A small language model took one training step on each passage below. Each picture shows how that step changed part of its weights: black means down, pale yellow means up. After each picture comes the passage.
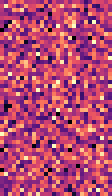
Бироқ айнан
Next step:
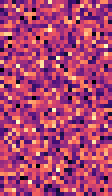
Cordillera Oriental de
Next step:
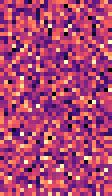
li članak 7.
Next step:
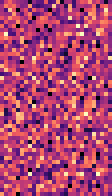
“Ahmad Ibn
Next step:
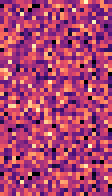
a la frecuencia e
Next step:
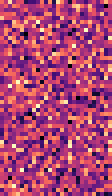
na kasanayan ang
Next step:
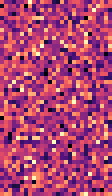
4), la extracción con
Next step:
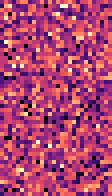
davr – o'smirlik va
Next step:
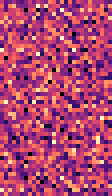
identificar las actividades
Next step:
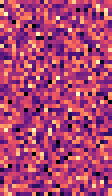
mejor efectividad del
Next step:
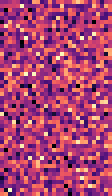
роль спорта в жизни
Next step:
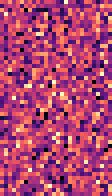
e Benjamin R.
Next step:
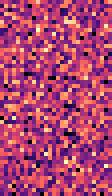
общих чертах) и
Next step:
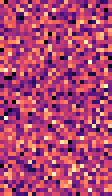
de dinosaures. La
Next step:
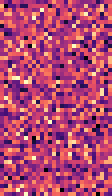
DECISIONES Con base
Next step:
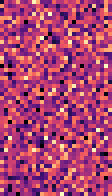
и характеров –
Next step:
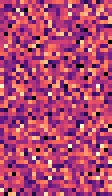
ANALIZA: -
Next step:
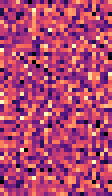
dados. Figura 1.
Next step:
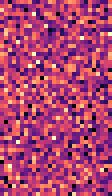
distinctive features
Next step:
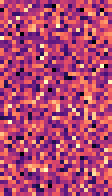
если при вскрытии
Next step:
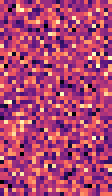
a Meta 1 do Plano
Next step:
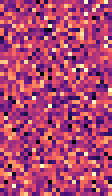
crímenes más violentos
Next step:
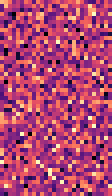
ziyolilar taraqqiyot
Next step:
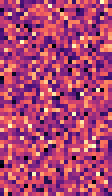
condições de leitura, mais
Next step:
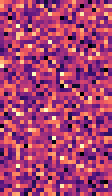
Pesantren Darul
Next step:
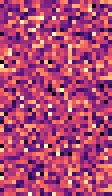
yuksaltirish; -
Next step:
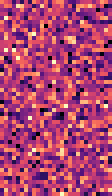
Thomas / Boston:
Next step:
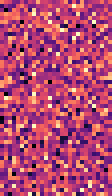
shuningdek, ularning
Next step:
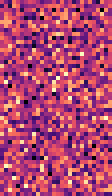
нафақат мусиқий
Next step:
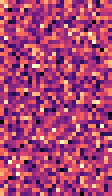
M. Saidjonov va
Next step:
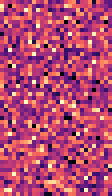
роботи детально
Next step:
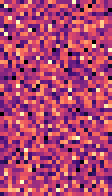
Ця техніка мала
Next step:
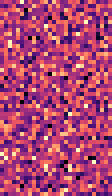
motam tutishga
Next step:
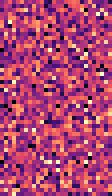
поэтапным и
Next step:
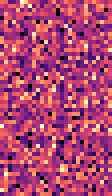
hamkorligining bugungi
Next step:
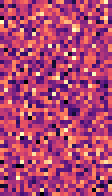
spirti solinadi. Va
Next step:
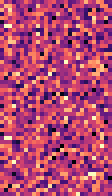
y en el desarrollo de
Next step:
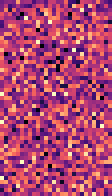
o'rgatilayotgan bir
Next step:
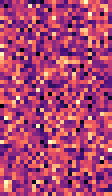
meningkat ditambah
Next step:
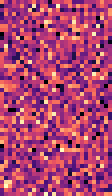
di stakeholder
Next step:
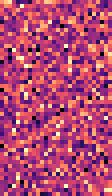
Xulosa Mazkur
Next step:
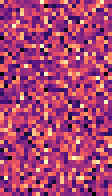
estáticos e rotativos
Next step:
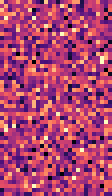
é crucial na detecção
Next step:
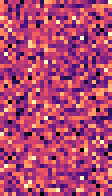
ou nos primeiros
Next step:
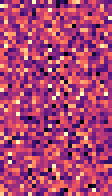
Er muss verschiedene
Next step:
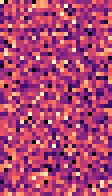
қарама қарши сарф
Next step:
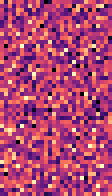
uma missão complexa para a
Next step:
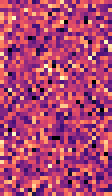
verhouding geworden
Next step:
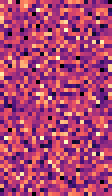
higher education is due to
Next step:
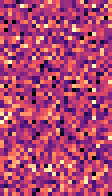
малом бизнесе.
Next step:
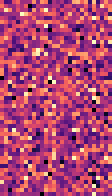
número, data,
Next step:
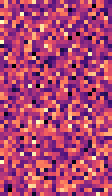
терапии УПА.
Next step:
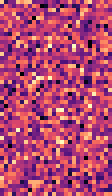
tayyorlovchi 3.
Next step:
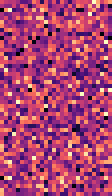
on rotoscoping in
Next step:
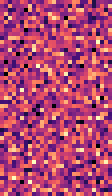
muncă. În
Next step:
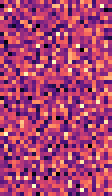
Вісник КДПУ
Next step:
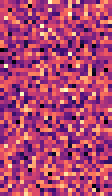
tambor que transmitía las
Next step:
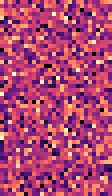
пов'язані з
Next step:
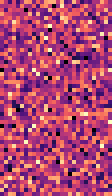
pleno século
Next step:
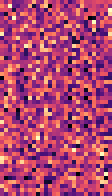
entre los miembros de
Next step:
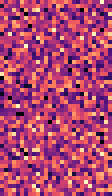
de constitucionalidad de las
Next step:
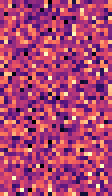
imkon beruvshi,
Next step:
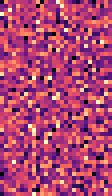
hollarda o'quvchilarni
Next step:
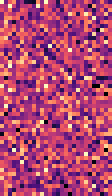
олиш ҳаммага ҳам
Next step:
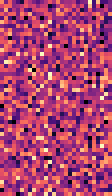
nutqiy vaziyatda
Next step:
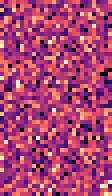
Lutiere Dalla
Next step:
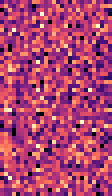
y competencia de actuar en
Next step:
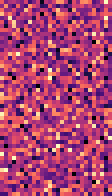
yapılan çalışmalar
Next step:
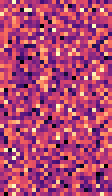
зберігач має
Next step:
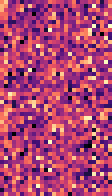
ceea ce se
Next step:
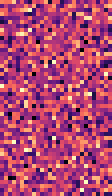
3. O‘zbekiston Milliy
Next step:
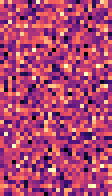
fordulat” után,
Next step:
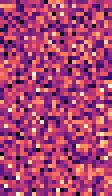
other regional development
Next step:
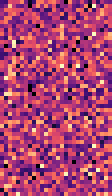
для рідкісних
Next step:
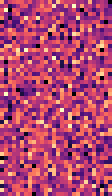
Рапов О.М. О
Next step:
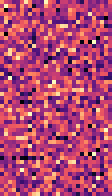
América Latina y el
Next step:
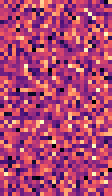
хандида: хола,
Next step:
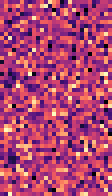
Alquran* dengan
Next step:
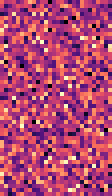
in die Familien-,
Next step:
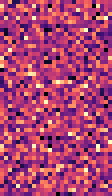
GENERATION //
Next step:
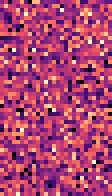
esterilizador a 110
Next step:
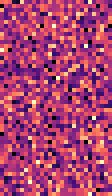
individual and group
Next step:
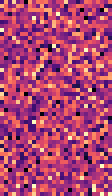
праздники» и т.
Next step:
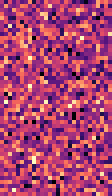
templo e com todos do
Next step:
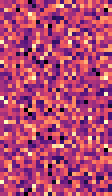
va ijtimoiy adolatni
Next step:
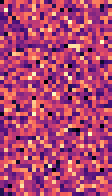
contexte Marocain.
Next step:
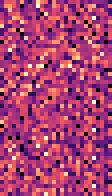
стандартам РФ
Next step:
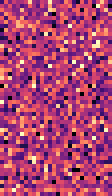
când e privit”.
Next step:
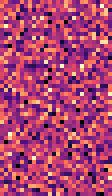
forma ineficiente e
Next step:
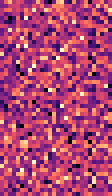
treningida nogironlik
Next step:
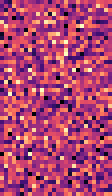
patrones esperados de
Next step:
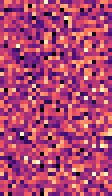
pacientes, rastrear
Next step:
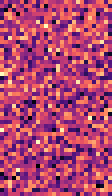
alohida ahamiyat
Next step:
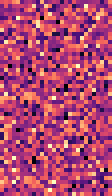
convocam seu trabalho
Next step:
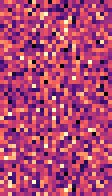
30 ming so'mgacha
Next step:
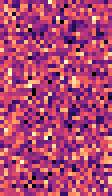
masą, która
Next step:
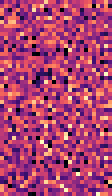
clients (Kotler &
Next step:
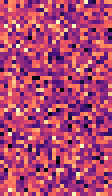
Subrayo entonces que
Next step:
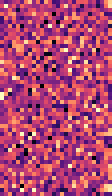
til, ramz va
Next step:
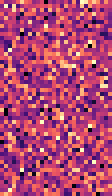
между субъектами
